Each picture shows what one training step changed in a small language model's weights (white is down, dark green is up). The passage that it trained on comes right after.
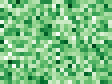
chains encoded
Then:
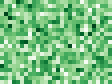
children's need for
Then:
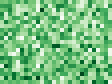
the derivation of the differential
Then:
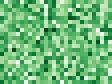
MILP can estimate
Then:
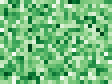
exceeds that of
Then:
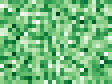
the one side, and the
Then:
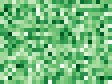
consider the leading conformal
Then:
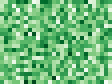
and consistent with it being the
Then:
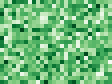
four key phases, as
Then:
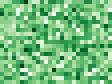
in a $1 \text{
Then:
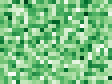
quite old,
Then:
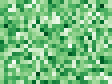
compactly written as
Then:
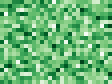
After the passage of
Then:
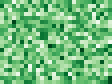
+q\left( \mu
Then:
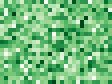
function of each field shown in
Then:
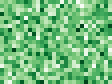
the power density associated with the
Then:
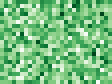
uncertainties are reported at
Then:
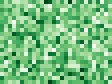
parties in the Bell
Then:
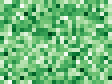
spike accompanied
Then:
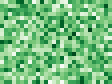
of rapid rotation,
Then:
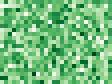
and Seyfert 2
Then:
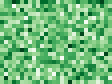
because the available data not
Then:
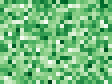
results of gamma-ray observations
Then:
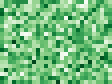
very high magnetic fields, but
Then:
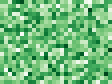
achieves solution quality very
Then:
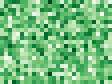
to be approximated (by the
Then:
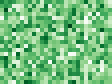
is purely photonic.
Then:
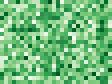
and right plots for
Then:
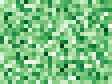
good resolution as they have
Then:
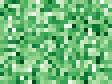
to be rather close
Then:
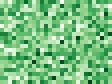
ground state, respectively.
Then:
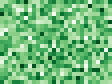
in the first phase, during which
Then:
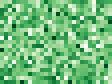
the orthogonal combination
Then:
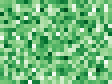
the intensity and the energy of
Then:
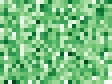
is probably expected,
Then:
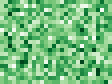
the vicinity of the
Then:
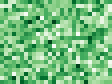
y - \cos 2\alpha
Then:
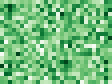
phonon DOS
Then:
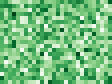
this quantum Boolean
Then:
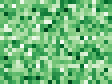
to a basis of the
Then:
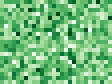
all communication must go through
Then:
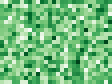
may be convenient for
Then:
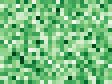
complete, we compare similar
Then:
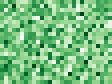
foundation for the discussion of
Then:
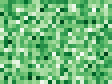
potential and the variance of the
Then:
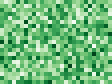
injected current. At
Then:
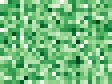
even focused or
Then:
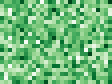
an LDA+U
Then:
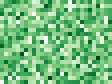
be 0 when no traffic
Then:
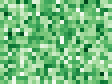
continued for $\sim$
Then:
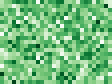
we plot $P_{e}$
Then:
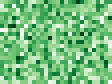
a slope and computed
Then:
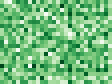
actual construction of the
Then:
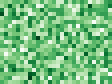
produced in the energy range up
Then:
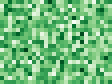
is given to no or more than
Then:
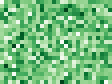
on algorithmic stepwise
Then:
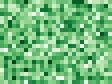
also briefly considered
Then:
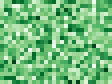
to an integer that can be
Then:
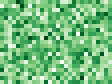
wish to express my
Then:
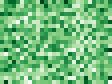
each stacking, the
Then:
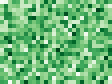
is organized as
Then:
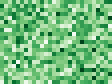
of the second order expansion
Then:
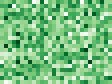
Hall resistivity, magnetic
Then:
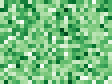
to evaluate whether an
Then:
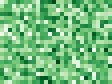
with a single Pd atom
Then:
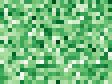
interaction term represents the
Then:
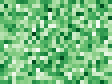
reflects, in a
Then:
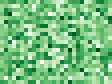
and dispersion \ba
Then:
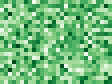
S. Kume,
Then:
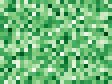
its applicability boundary. It
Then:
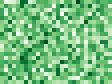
mean inter-particle
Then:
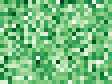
particular, more work needs to
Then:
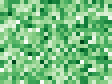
of the degeneracy.
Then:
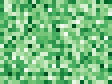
at $\sqrt{s}
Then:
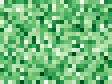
better method such as the
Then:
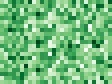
The molecules were
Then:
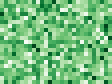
phase space variables. These above
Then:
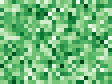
The definition might
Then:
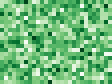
in individual properties of
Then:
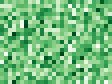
and 2e is found to be
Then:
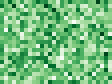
respectable level of accuracy
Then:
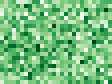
represent the SoC constraints
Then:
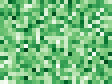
the adjacency matrix and
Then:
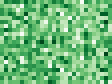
our results for the Ising
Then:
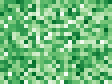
energy to keep this
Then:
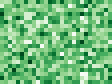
`the last mile
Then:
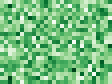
axis is clearly
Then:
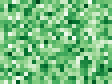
is however impractical for
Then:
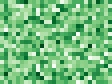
modify a well defined and
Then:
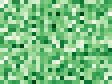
in the final state. In
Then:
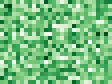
for electrons and phonons
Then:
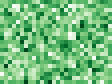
i.e. they are
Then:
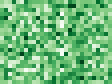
die out before the
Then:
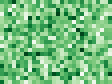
its more simple form. The
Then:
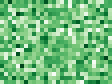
is not in agreement with
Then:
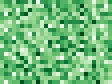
introduce at this point the
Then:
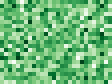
like the one presented
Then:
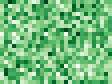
9. Notes and
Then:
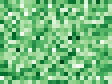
above 20 keV from
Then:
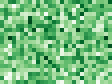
our analysis to change. In
